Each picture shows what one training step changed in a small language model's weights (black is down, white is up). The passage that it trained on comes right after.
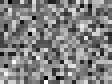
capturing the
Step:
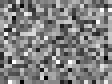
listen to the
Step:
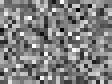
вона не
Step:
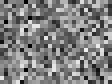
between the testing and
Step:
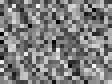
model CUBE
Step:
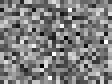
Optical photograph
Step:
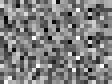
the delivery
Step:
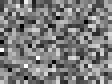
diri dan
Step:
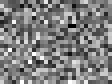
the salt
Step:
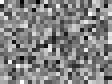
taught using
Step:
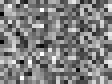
DNA from
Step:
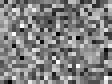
$$ This means,
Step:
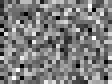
blends with
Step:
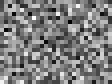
Medical Sciences,
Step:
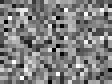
edición del
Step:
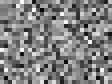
and run on an
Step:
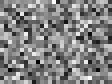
and Normal in
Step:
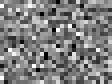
as regiões
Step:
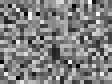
higher thickness
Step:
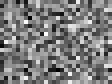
kunda dual
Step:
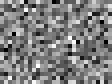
the nutrient supply
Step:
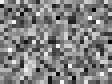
residencia del
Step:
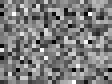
um todo. A
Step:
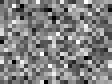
DM2 e
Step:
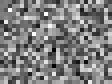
distribution of patients with
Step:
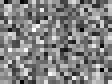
from children, to
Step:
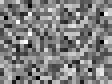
обн. не
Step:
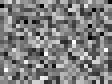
ongoing development
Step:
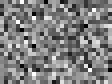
that our algorithms compute
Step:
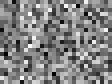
and 3D
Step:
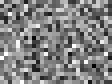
of Group 2.
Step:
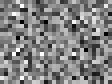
and systems-level
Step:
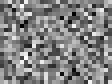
mixture was
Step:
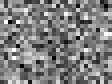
Content (%)
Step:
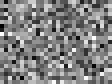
técnica dos
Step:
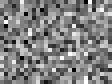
the hidden
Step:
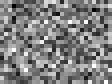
number of solver
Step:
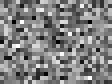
meal with
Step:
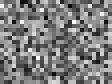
inequality with the bound
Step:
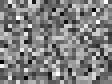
and gluing
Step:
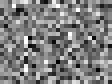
point theorem (see
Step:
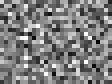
of rank correlation”.
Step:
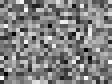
tile of type
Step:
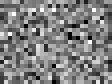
reasonable {\it
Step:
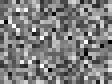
que los resultados
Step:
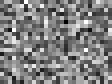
m was achieved
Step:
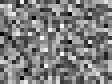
delivery and
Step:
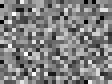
testing, including
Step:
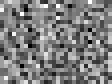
The Search For
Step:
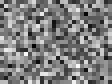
role of therapy
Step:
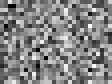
industries. The
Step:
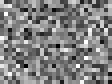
place names that
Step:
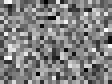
concept first described by
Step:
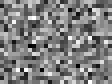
them with financial and
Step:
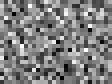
stained. Although
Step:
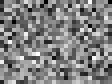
of mice,
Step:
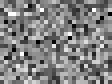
which in combination with
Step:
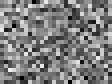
intensity focused
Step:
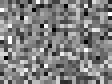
they echo
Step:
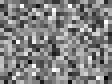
lower probabilities,
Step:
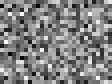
wave of the
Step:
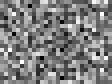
at a European
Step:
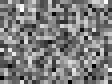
a group and
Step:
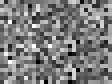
the network. To
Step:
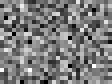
is placed outside
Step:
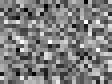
waves) with
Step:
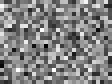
level we can make
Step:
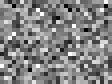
is the competent
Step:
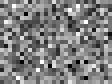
to mobilize
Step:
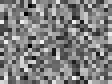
transformation and economic
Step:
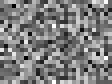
a negative relationship with
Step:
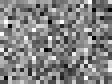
та ін.)
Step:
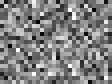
design practice through empirical
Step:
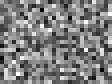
ijtimoiy chekinish
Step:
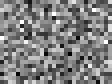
genes and with
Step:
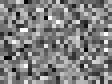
system, provides characteristics
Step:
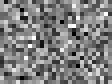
The study could be
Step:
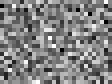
of the founders
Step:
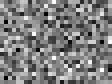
права та
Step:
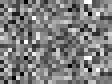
the other hand,
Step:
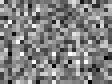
the importance of art
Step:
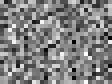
da organização dos
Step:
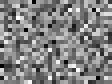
has gone through
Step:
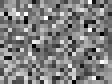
especially susceptible
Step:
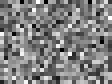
socioeconomic characteristics
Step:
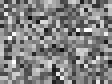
market’s perspective
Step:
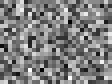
defined relevant educational
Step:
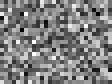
their status despite
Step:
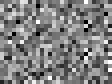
clashes of
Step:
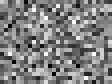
accelerate circuit
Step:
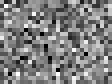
analysis was also investigated
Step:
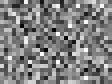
\subset K$
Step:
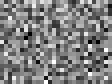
accuracy for both approaches
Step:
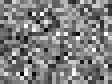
carbon intensity.
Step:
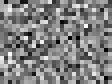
by showing that the
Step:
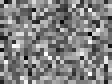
funds up to
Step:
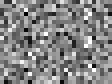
de prouver
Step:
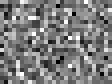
split into $ g
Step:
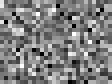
the higher-order
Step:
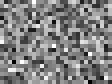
involved in the
